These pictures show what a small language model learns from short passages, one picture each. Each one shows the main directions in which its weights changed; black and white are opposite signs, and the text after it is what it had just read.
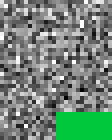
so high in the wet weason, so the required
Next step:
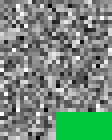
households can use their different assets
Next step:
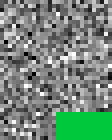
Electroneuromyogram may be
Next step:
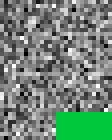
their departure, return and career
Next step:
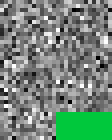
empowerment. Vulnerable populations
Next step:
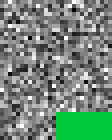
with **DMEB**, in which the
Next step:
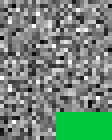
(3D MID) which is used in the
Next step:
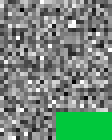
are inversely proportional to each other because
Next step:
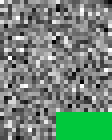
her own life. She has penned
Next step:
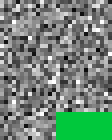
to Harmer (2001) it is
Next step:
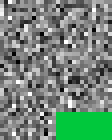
with hypertension, diabetes,
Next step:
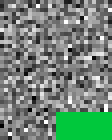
performance. Furthermore, organizational
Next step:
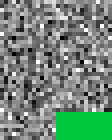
Contacts for Administrative,
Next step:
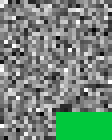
concerns. In some parts of the world the
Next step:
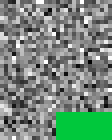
Eastern jurisprudence, should be
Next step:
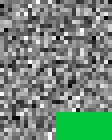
of acquiring the infection.
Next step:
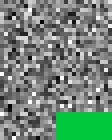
a “second-generation”
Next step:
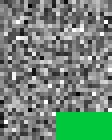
the eight alternatively displayed
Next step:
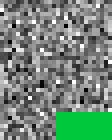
non-invasive technique of obtaining
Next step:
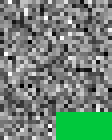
The coordinates and elevation profile
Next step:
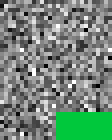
for effective correction, crucial to
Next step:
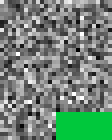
value of the Cu^{2+} complexes were
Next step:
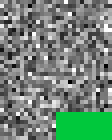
500,000 trained graduates who will
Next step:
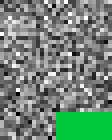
as oxide bulk ^[a]
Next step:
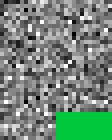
“*be the first to communicate*,”
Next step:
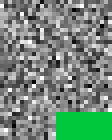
and affordable systems for real-time
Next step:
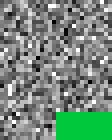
requirements of the closed-loop
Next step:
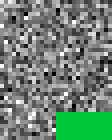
plan of the system. Use case diagram
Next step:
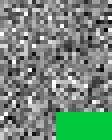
or software. The process of obtaining a
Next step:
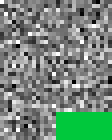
are described in section (AI chips).
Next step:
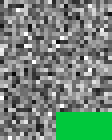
the majority classes to match the target
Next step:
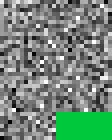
be satisfactory for all ODT
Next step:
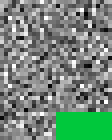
and to save farmers from the
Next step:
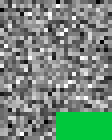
Sampling Plans based on
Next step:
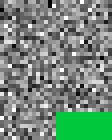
b. Persuasion period. a.
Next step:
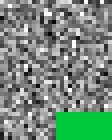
a co-digestion substrate.
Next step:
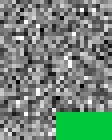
and display the recorded data as moving
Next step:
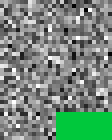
groups and the hydrophobic isopropyl
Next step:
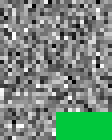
of each isolate. Inoculum was
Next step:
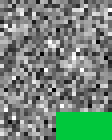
best alternative source(s) for
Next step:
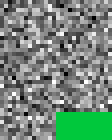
generalized spherical geometries, including
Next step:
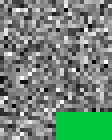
a significant role in society. We use these
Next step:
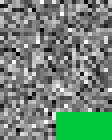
The researcher employed different steps in data collection
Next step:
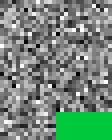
meet the aim of this research work, specially
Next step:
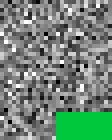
a **printer's error**, it
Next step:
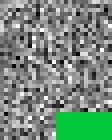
were not designed for these goals but that can be
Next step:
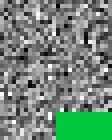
of 18) Sub-network meetings –
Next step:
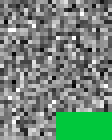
is a weak acid or basic, its
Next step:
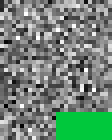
are included in study. Exclusion
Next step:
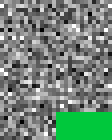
within a supportive organizational ecosystem.
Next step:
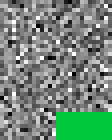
findings from various Nigerian studies continue to
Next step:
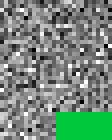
scientific organizations •
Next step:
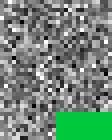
possible misunderstanding or unclear
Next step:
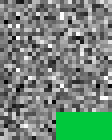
the optical or immunological methods and also
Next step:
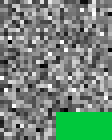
of the most effective level of P supplementation
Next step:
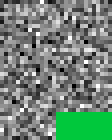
agent, exit agent, and RFID
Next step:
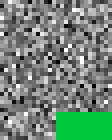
new ways for observation, understanding, analysis and
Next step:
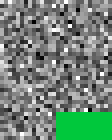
evidence-based resistance 23 monitoring
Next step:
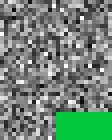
conditions. The dataset contains eleven
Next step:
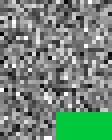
for choosing a comfortable position
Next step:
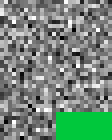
is too large for compact devices, in this
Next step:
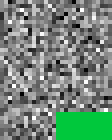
interactions, enabling the team to
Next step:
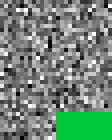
a P value of 0.88 and a mean
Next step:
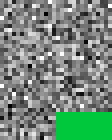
Period 4*. 2nd ed.
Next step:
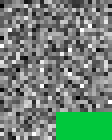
would like to convey her deepest
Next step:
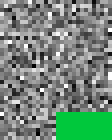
is identified as butanone, m.p.
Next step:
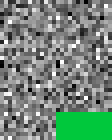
techniques using two different standard datasets,
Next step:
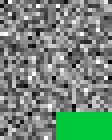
It states that behaviour is seen as resulting
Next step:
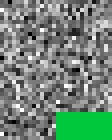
are unique linguistic units whose
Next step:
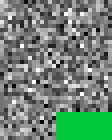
echosounder (MBES)
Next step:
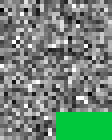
of services and networks. The operator
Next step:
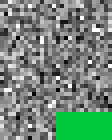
care, affection and empathy is
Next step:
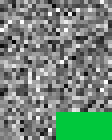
pathogenic microorganisms but also
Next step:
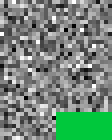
selection process is 1.22 while the
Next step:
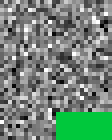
migrants and prison inmates,
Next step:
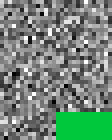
simulation cons and pros in a specific industry -
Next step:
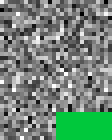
of the tubs. In both experiments, the
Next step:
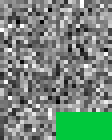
the plasticization of the PTFE
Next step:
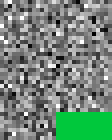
chain thermochemical reaction in the cell
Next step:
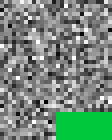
Finally, application-based classifications
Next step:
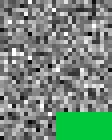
culture. This process involves defining the
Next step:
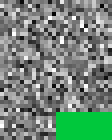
Our results suggested that the sense of
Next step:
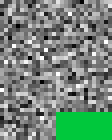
Android malware is an application that
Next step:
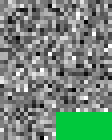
health of a given area, and provide opportunities
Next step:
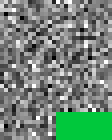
1.65 Lombok Tengah
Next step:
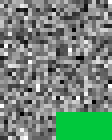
a way that the excess liquid
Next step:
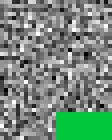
Fig.17: Distribution of the answers
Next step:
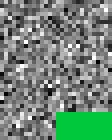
means the linking of two concepts to
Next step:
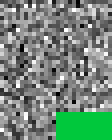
each year, primarily children under the age of
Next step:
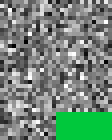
projet ACTECIM*.
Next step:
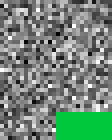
with virtual content. Thus, the entire
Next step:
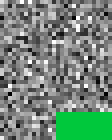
board applications. On the other hand, there was
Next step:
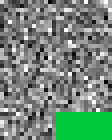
concentration. At present, transient
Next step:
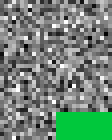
or ability to act, and discrediting
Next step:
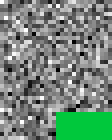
as CNTs fibers, 2D
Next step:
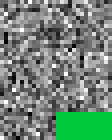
MOST FREQUENT
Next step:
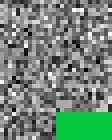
a vivid picture of the connection of
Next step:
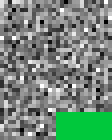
$g_I < 0$. For details
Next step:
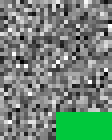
voice against racialism.
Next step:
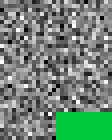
provide a safe cabin environment to remove
